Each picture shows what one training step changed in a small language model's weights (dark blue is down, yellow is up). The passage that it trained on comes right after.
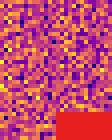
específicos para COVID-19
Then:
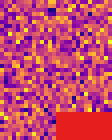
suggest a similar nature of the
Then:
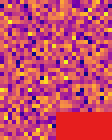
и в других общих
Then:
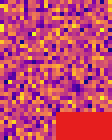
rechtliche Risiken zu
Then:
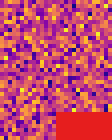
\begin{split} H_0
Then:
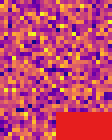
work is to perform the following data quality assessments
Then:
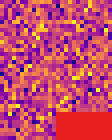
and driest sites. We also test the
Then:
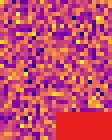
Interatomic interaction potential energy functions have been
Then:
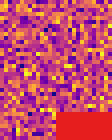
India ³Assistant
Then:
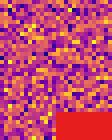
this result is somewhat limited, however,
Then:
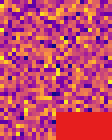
surgeries and (4) to assess if
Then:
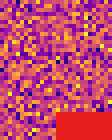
``first-order'' types
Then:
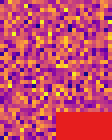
for researchers at all levels, including the
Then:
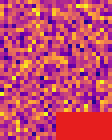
(MEC), desempenha
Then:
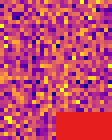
to the right patient. Although it
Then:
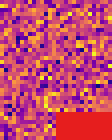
of Basrah, Iraq.
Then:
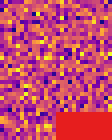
ta kichik tadbirkorlik
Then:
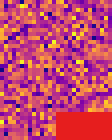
apiarios do Reino Unido,
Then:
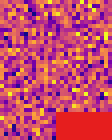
of them. We perform such a gauge
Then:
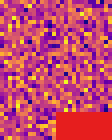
these directions are potentially important for
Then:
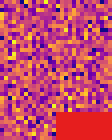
PYK2 largely depends on
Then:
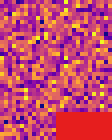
laws alongside motivate
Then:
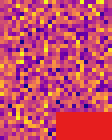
in timely and openly way. For
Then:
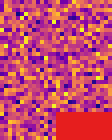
valence fluctuations. Our study has
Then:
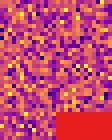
represents a general, overarching
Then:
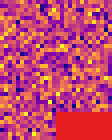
Students who reside in a hostel
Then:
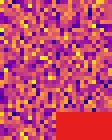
countries were distinguished by a
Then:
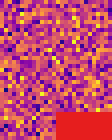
it easy for these stars to lose
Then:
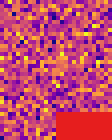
ranked result set. He/She
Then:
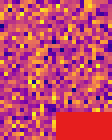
ve sosyal alanlar
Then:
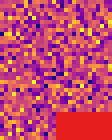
others. The latter two methods work
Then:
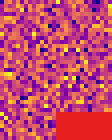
or therapeutic agents to control
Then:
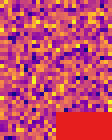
boshqarish tizimining
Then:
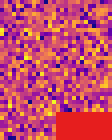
neologizmlar va semantik
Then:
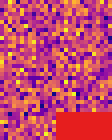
(2019). Factores asociados a
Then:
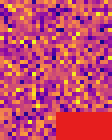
and works in spiritual and moral
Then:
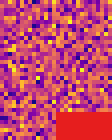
calculated for 18 doped cementite
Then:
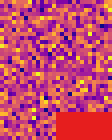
network. \textbf{Complexity:}
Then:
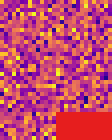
any $S$ give no contribution to any
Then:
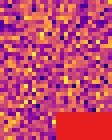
exponential fit to the data. We
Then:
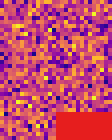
único que trata de manera
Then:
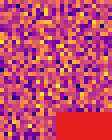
of processing soybean meal to obtain
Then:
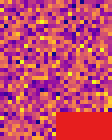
aiding small and medium-sized
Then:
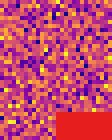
which has long been known to effectively
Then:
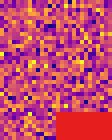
excitons: relaxation rate is
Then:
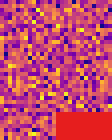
important area of research. Therefore, it
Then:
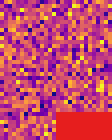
(2016). Volume preserving CES
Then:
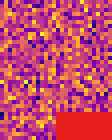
spectrum; however, this is not
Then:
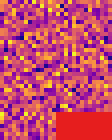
importância da aprendizagem
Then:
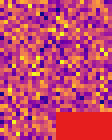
other work Author Accuracy
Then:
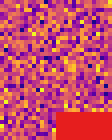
used instead of intensity. VCS for
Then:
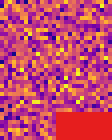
correlated with mode II fracture
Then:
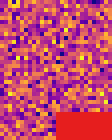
information is used. The upper and lower
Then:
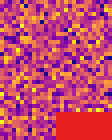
for translating proper names, maintaining
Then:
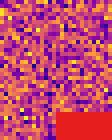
similar form, \begin{equation}
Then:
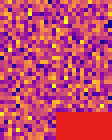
pé; e E) andar, correr
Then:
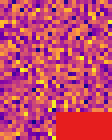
companion cannot be excluded. The
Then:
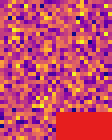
Нарх сиёсати
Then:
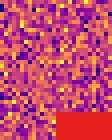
both to carry out this research. Thank
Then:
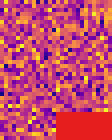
ta‘lim olishini tashkil
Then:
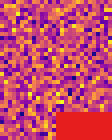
be decomposed into summation of terms that
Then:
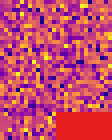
în lupta împotriva
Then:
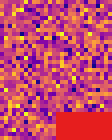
provide an insight into these eases and
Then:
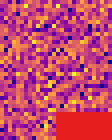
Kecil, dan Menengah
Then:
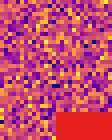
nach Bedarf, frühestens
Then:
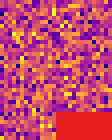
output of the FLC is the parameters of the
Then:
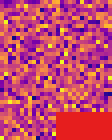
perform inference on the external test set.
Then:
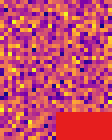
fikrlariga va o'zi
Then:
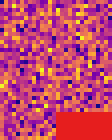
stored under normal conditions and the other set
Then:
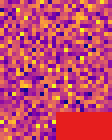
minimal open sets. Lets find out
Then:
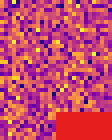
at low concentrations it causes
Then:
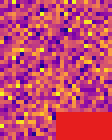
an authentic sample⁸.
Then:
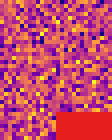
is easy. There are plenty of
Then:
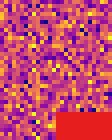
asses outcome and safety of
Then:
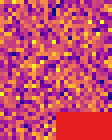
soap**Biological Examination:**
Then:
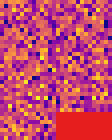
établir une liste
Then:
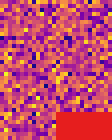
yo'nalishlari tahlil
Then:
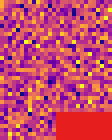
large changes in the $k$-th internal
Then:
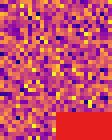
We intend to look with new eyes to
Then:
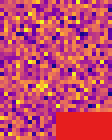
the learners are it can cause
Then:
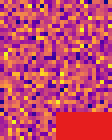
subsections. The first details the
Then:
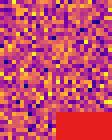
surveys compare to each other; further
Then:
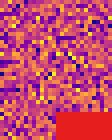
decay into a photon and $\bh$
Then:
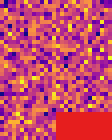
сетчатки (толщина
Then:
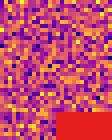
that this mass term does not generate relevant
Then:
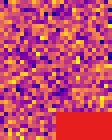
states to the bonding MOs. In
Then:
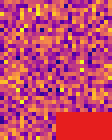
accessible. What are the possible
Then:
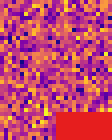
la igualdad, equiparando con
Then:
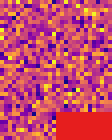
ta’sir qiladi.
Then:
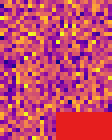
we suggest that the phase transition associated
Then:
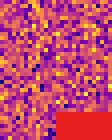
indispensable para el docente,
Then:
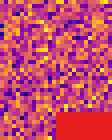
This provides a good ownership
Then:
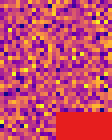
ilk eser olduğu
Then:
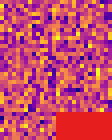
agente atomizante para produções de
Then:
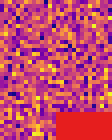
measured by Garcia \& Chan as a
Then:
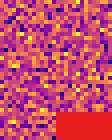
qabul qiladi va amalga
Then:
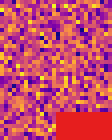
important when dealing with anisotropic
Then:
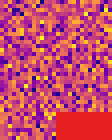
therefore digitisation effort, can
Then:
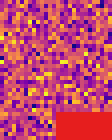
migration is still an error
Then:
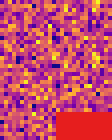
o'rganganligi haqida
